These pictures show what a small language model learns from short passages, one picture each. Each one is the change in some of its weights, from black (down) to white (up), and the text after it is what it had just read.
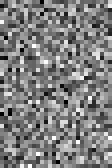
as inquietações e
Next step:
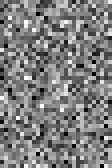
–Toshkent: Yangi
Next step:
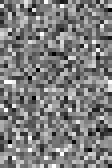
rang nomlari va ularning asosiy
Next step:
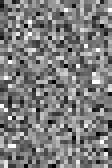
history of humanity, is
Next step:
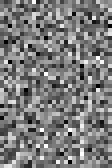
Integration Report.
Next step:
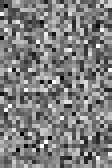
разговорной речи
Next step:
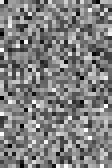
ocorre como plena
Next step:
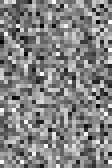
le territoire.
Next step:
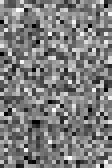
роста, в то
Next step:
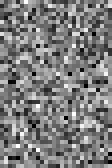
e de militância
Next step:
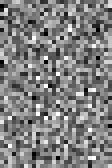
энергии их
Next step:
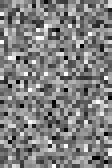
поддержки фирмы
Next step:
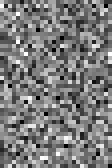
wawancara dengan
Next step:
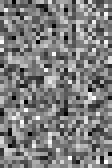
как широкая
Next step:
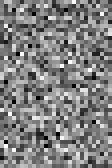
Pasquali S,
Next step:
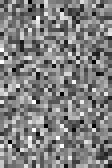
cuidado empático e
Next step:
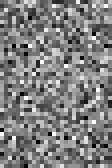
a lelkesedés
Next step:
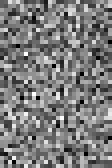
से यह
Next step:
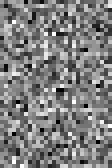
والاول من
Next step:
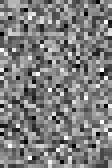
promoção local. Em
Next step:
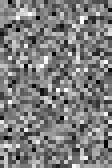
de la production au seuil
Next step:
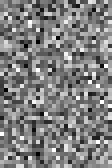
di Indonesia secara tidak
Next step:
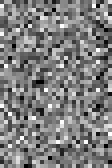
climático en toda
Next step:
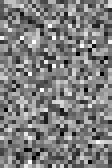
ясалган. Бу
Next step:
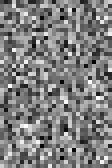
raqobat muhitini
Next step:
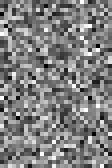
O'zbekiston, umuman
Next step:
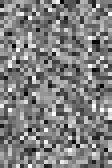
Kocaeli Sağlık
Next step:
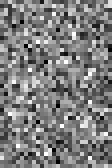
el 5.5% tiene
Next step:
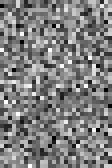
ces termes: *«
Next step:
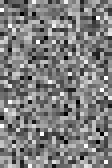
va yangilanish jarayonlari
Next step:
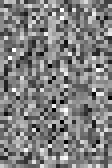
raqamli monitoring
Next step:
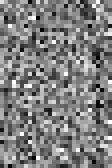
qayta tiklash) ni
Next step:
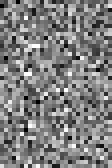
de tratamiento para personas con
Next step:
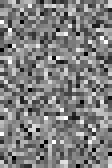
yetadi. Bu esa
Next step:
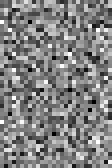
dan komunitas anak,
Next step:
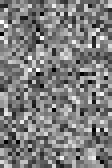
tilini o‘rganuvchilar
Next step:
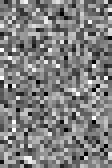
suas condições de saúde.
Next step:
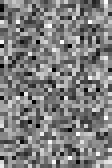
такому випадку
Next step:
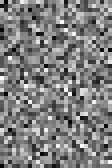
2. La impresora
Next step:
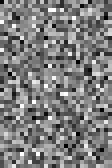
konten, jadwal
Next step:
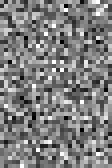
un raport sexual
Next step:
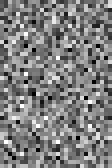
Аллигатора и
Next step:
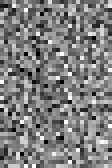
tool for motivation and
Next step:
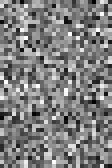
idéias. Estes
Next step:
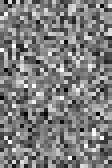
es inteligente, tener
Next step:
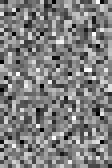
marital status. The
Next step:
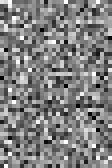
tasvirlar turizmi Bu
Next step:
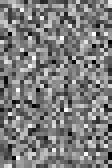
cual actividad, tal o cual
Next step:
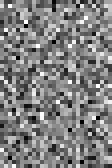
bartaraf etishga
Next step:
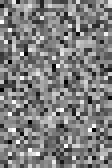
sido desde este concepto desde
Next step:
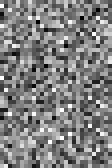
tarixi, buguni
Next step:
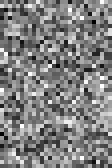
pelo abatimento de
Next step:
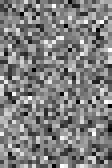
işleyen çocuk
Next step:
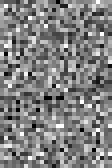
Les entreprises du
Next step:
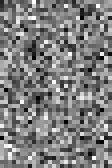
Україна, e-mail:
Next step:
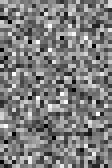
её в зону
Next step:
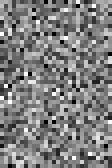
Bénin semble se
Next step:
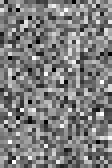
Publishing. –
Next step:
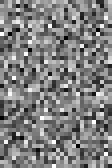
rumus: $$P
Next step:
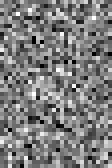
que había dirigido
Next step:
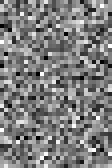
dorini bemorga
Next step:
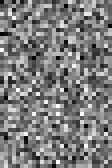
potensial imkoniyatlarini
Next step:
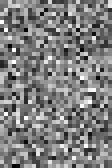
os graus de ensino
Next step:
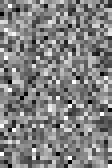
є представником певної
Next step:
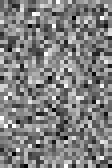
перерывы между
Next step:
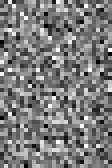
carga e descarga entre
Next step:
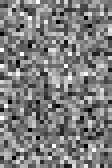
passaram a trabalhar
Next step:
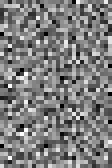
Beyaz Beyaz,
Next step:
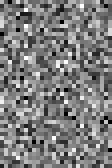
de capacitação e
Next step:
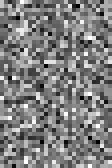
tamoyillarini amalga
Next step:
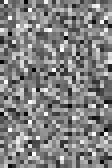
erkin qaror chiqarish
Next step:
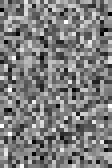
studies of drying
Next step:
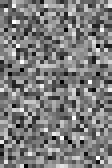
ta'lim sifatini
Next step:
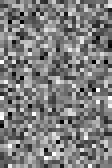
az M5S-nek
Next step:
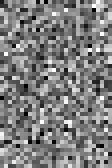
shuning uchun teskari
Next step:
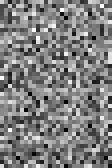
a sus propósitos.
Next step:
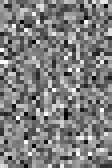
vil. Angor
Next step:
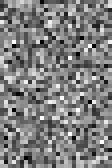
также включало
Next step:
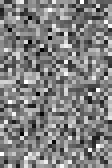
modality ay isang
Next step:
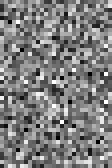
в Україні з іншими
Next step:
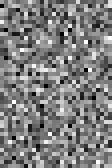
trait and possible
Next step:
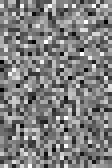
de cosmovisão
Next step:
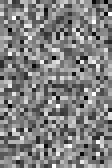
setiap guru untuk
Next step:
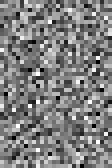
atau merendahkan
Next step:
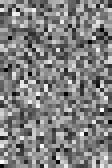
Pessoa, v.
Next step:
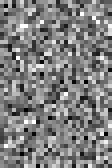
необходимо проводить
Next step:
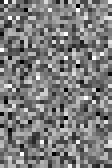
favorecer que la
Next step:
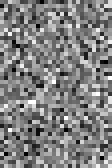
contexto de la educación
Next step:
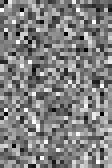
göstermektedir. Oran
